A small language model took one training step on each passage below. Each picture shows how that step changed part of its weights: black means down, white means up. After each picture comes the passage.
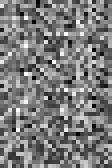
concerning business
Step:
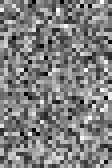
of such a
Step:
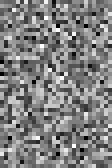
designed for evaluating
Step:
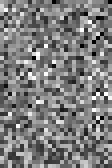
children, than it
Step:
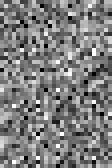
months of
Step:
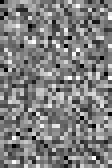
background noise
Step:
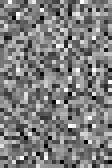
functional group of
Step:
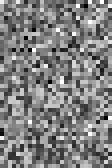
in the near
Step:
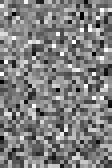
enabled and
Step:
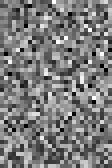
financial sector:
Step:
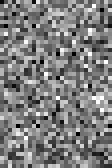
with modern teaching
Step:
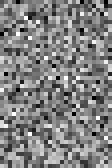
for social action.
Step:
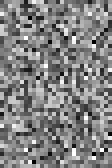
enhance the effect of
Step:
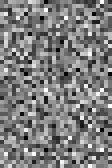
out a study on
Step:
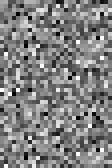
*university organizational
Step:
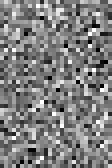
being about 370
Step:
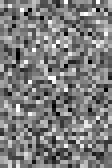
the annual growth
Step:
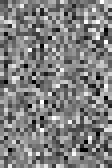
orally treated with
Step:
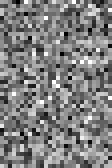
of Business
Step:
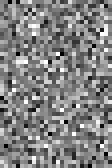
do not use improved
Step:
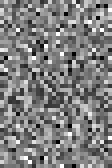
was applied and group
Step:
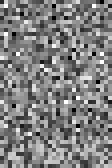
on website and
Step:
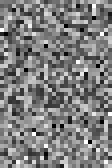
those collected by
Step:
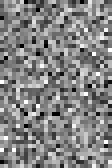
study. In their
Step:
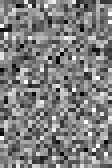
for solving the
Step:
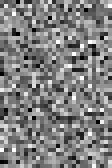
mass. The mass
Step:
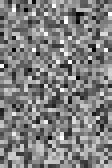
in detecting
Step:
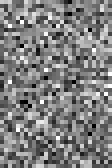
literature review and data
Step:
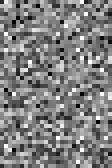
and (ii)
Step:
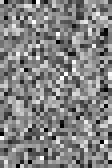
less than the
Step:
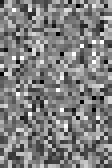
have been available since
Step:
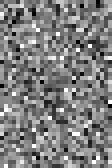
Parameter Dried
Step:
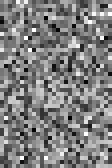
composition of the load
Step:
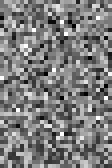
and provided a
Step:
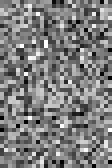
study is complete.
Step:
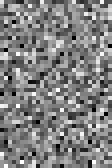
progress. I know
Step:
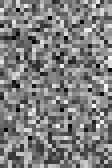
there is normal production
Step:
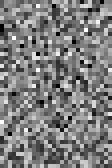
amounts of heat
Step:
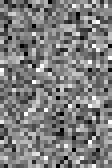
Slab dimension
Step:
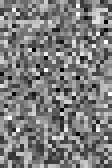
priming treatments
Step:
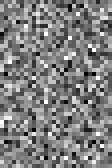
35 percent are
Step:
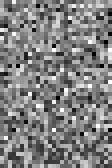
κ B)
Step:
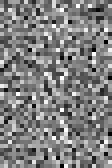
projects demonstrates that
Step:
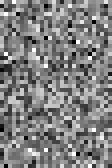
schemes for
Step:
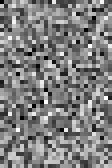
contains A and
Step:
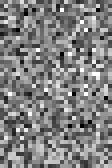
procedure differed more
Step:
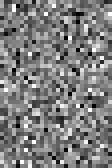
the drilling
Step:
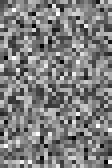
other components of our
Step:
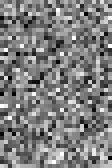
fields. Its
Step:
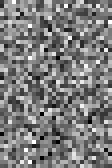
the tasks of language
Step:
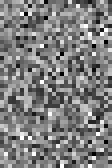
also a collection of
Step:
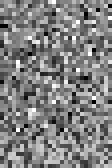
similar shifts have
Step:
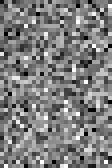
CRFS systems
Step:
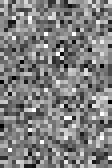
new dyes
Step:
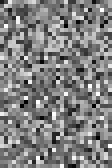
measurement and evaluation
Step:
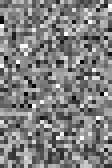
and the flow
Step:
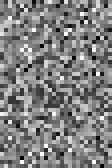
family structures and at
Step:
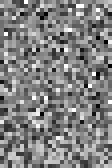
challenges faced by
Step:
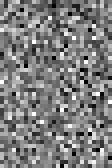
conic section
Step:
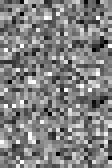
& Editing
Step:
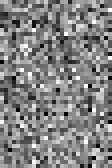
and ready to
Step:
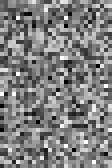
analyzed. The
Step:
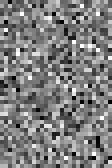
autonomy and
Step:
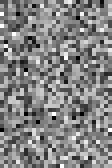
Table 13.
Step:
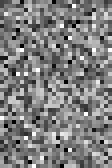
method is typically
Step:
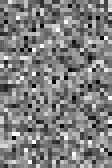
the nature and class
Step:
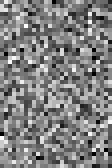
levels, the
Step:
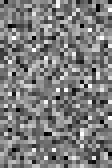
Abstract: This
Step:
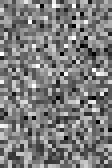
The least curved
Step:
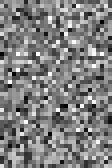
stream cipher
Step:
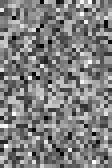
of technologies for physical
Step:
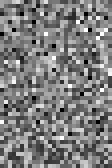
that hinder
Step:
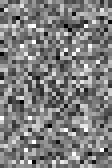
the incidence of
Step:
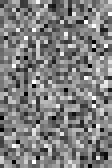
diagnostic measure.
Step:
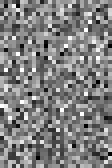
in schools
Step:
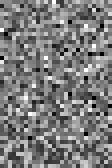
this vast
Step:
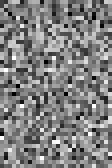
technique for the
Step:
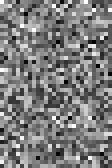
The quality of
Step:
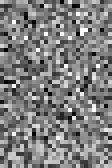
are born
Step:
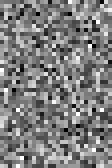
on Asset,
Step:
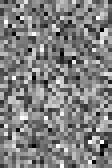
are not discussed and
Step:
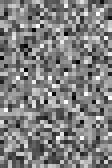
and severity rates
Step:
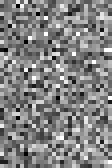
in which we used
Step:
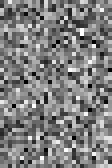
diverse range of programs
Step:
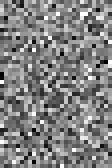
of the projects they
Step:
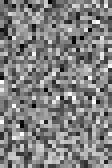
unlock the
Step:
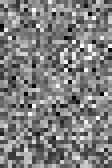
the famed
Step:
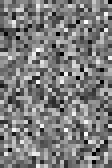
be carried out
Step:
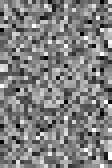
Digital Communication
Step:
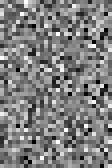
supply and demand
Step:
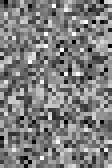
size and duration
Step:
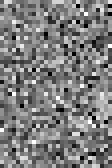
The NEB
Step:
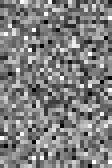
case the data always
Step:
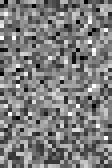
1. The
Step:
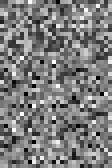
the construction of
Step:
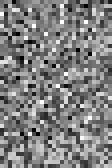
of remaining
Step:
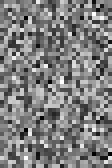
in at least
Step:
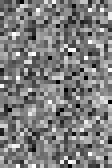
the Duplex
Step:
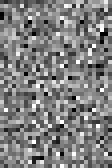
notes that since
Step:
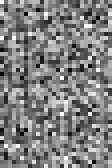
domain. Data from
